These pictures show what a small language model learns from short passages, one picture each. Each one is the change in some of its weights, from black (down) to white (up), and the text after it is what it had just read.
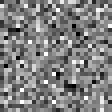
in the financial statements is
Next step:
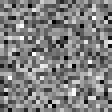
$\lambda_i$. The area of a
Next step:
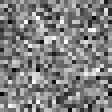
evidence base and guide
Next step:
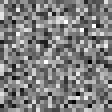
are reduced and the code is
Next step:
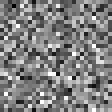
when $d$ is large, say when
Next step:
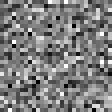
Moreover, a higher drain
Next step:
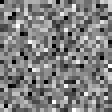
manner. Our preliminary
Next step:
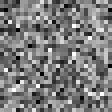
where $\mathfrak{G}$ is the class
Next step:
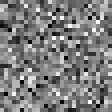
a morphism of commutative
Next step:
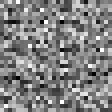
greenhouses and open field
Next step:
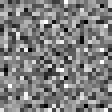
words 비밀
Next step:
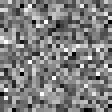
a smooth $n$-dimensional
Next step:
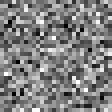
to the secondary level. At the top
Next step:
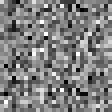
:}\ \begin{cases}
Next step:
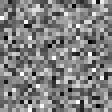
set of management solutions aimed at
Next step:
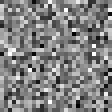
reaction mixture was then
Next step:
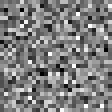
variables that can be updated online,
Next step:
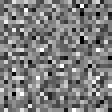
AND METHODS
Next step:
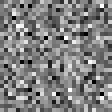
The temperature distribution and the
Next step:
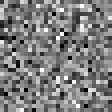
and corresponding distribution functions ($k =
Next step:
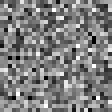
most effective way? Keywords
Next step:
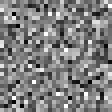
would not be physically capable of
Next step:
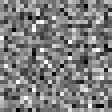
F^{11} \geqslant
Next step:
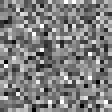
causes of crime,
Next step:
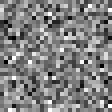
the school's progress.
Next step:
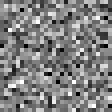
inference. Otherwise, the
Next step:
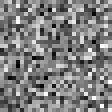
benefits of emulgels
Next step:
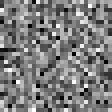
promising non-invasive
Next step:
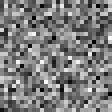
Student nurses often
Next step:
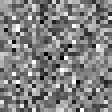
accountability in governance
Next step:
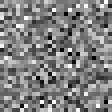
home. This rehabilitation
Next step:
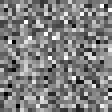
types of eye refractive
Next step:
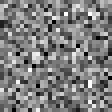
the various voltage levels and
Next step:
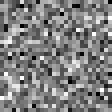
and Inner NN. Moreover,
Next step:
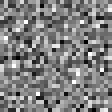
maximum degree of coverage of
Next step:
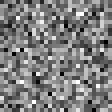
to the presence of trends and
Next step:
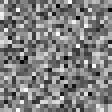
are outlined in the next
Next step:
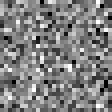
war fronts. What
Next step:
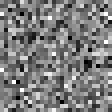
the LP and CP approximations
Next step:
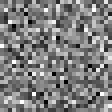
in aniline⁶ and at
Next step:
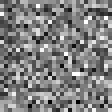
$F$ and $D$ are
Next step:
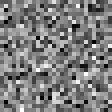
every $N_s$ steps of the
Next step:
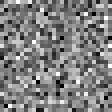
budget of the Czech
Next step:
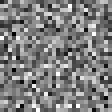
poems, and the intention to
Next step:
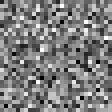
infinite dimensional stochastic
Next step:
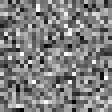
of healthy and diseased plant
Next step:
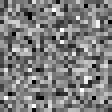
screening of the older
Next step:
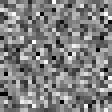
the Gauss sum, so it is
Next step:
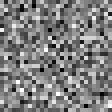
then **D** in increasingly basic
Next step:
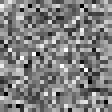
superficial and deep
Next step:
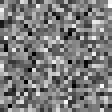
and scanning electron
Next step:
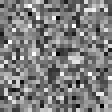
amount of sludge generated
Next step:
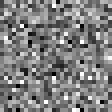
so-called active learning through
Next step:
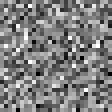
for a mobile banking the
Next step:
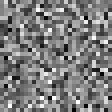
other regular type of web based
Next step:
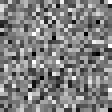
the PI3K/Akt
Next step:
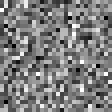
If a factor embeds in
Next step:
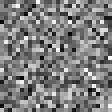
It includes Admin, FO and
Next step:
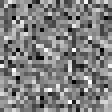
Thus the total number of left or
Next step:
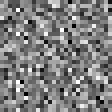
may be costly to observe
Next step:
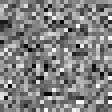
the same time, each subject acts in
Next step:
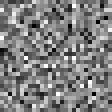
the death and rebirth of
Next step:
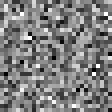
one finds under Parameter
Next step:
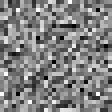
proof of main result can be proven similarly
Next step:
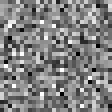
blank (a mixture of
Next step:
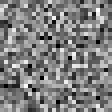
the generality condition will be violated by
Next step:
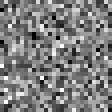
passage contain 87 processes.
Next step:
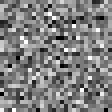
the norm of $\mathcal F$ as $ t
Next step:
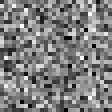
with rocks, and therefore resulted
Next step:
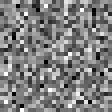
etc.)] (Affiliated
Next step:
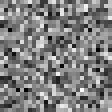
phase function oscillates slowly
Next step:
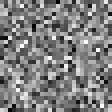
in how facial surgeons approach the
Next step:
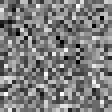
and the collection of these form a
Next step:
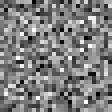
**DHL** was responsible for
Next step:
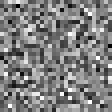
greedily compute a row
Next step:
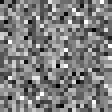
better suited for nominal
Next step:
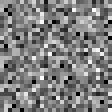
\leq i < j \leq m\}
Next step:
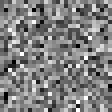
such an over-slipping
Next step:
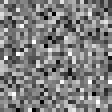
are being used in their locality. In
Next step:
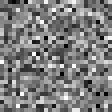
manifold $X$ a contact
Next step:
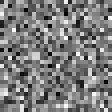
data and materials The datasets
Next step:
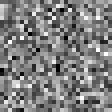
be an efficient teaching technique in
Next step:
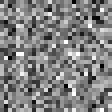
not always be present. There is
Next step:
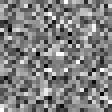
the other hand, the dynamical
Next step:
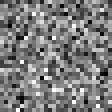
to the changing environmental conditions
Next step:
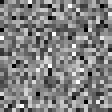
Outcome and Associated
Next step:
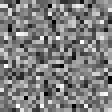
deduce that $\lim_{\gamma\to
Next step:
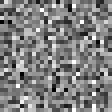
like mixing, ignition,
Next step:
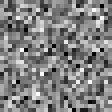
alcohol-induced liver
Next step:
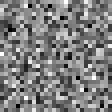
the number (percentage) for the
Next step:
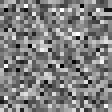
leaf for which this holds is called
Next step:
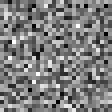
point. The restriction of $f$
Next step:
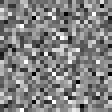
their uses in education have been
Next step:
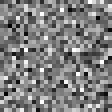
to send their children to work
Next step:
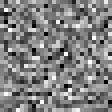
has no arc-balancing
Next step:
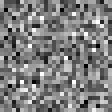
\end{eqnarray*} Clearly
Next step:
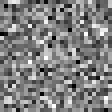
diophantine approximation, with
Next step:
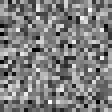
of concern recorded against
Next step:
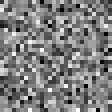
girls and women. The
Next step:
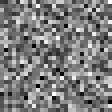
and NaOH (2N, 20
